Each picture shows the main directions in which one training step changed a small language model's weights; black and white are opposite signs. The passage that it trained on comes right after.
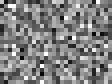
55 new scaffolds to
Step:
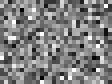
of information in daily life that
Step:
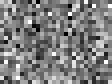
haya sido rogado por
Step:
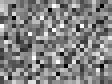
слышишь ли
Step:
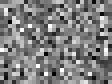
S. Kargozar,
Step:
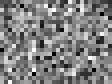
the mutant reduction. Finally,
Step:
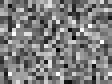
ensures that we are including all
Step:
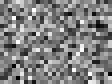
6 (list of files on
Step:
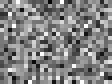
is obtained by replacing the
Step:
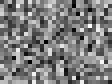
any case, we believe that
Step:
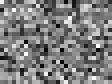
parentheses - The
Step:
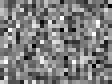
if we make the vacuum energy even
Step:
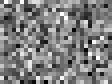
offline performance tests on relevant
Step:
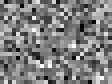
yo‘nalishlar —
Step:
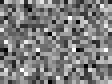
power plants can be calculated based on
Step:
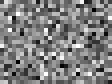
*Erweiterung der
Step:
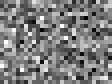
le rendement scolaire
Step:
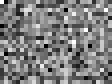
IoT como sendo uma mera
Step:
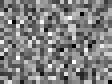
Mansfield, " Surface
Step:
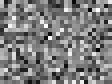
well as understanding what is required for
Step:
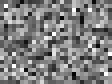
sign of \NII\ in
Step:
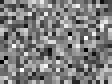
to age group above 61 years
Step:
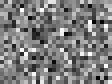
of the features noted here,
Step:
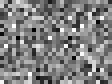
is divided into two parts corresponding
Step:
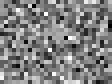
particles \cite{cada}
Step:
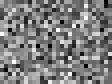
field $B$. The pump
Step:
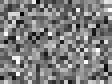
for the reasons discussed previously)
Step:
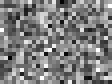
zamin yaratiladi.
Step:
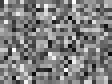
operating system or architecture of the
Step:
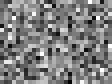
5. Назаров А.
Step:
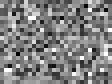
processes of arrangement of objects
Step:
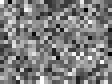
an adequate representation during training.
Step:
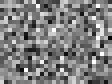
mês de dezembro
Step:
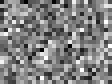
\mu$m, $\Delta
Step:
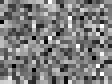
was observed with a cadence
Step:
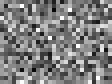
range from 3 to 4 mm,
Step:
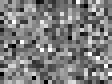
in which the state and control variables
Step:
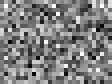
which do not apply to face
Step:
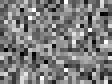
of interest. We considered the time
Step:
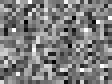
kelgancha harakat qiladigan
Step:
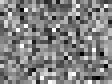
technological subjects, from theoretical
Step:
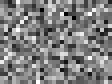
That is, the soft field
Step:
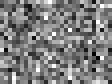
information is not cached in the
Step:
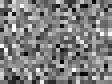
have been used; all data sets
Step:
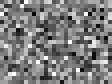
10 & CTransPath
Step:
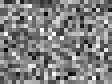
states was plotted and compared for
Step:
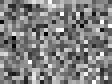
was characterized with an LCR
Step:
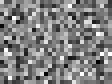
plano de parto como uma
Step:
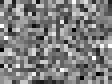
como a maior ferramenta
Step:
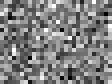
presents the list of computer software in
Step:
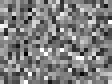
но и зону его
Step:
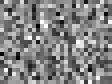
incardinación social,
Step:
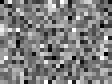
provide an answer for fault
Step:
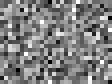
that the lowest band edge cavity
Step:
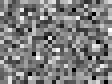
by a factor of 6.5
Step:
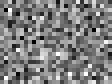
retrieval on several
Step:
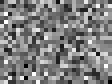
private prime factors are unknown distinct
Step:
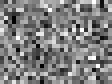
in Ayurveda as
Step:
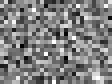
of zelfs een
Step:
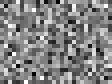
world, this means that the
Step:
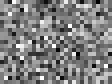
the true models for treatment and event
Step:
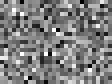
\end{figure} The name
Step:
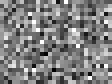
$\Phi$ during inflation and
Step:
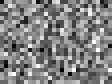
that free will itself might in some
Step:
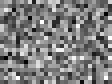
rates. To assess the effects of
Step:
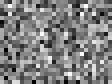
these entities that have the right
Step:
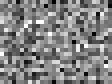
expensive than regular products,
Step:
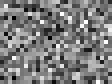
(*38*) was performed using the
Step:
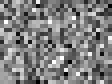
a local repo, deploy
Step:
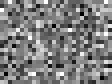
is equal to two thirds of
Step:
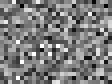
Garrison, C.,
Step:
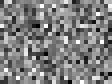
de la cuestión de
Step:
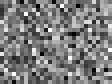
$\rcut(b)$ can
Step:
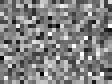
Falcone, I.,
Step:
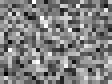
understand why the width-ratio
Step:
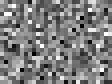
nanoparticles. The extraction
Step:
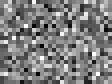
bomb is equivalent to its being
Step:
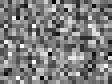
managers to share the status
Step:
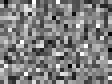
transmission losses. It has been
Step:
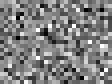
A., Aksiuta
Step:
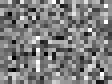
speed, and, depending on the
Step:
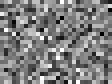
and make efficient management decisions.
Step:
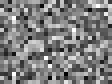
Eve intervene the
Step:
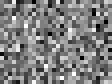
basketball players
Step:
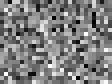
the phase space can be found in
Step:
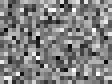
by a ":". The
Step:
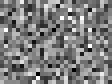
frequency and bandwidth of this filter
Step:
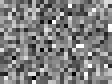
evolution of the field and open
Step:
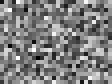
Andalib ijodiga
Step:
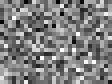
e'tibor berishlari
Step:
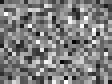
loads. *Sci.
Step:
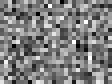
exports surplus energy without
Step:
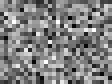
in a moving fluid and scalar
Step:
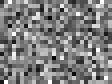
participants (teachers,
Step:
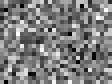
vositasida bayon
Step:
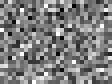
of the tube. All edge
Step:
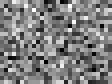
(ammonia) is
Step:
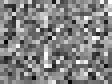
hurmatli shoir
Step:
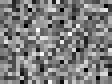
Workshop. Authors
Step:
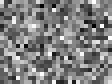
de una fuente viene
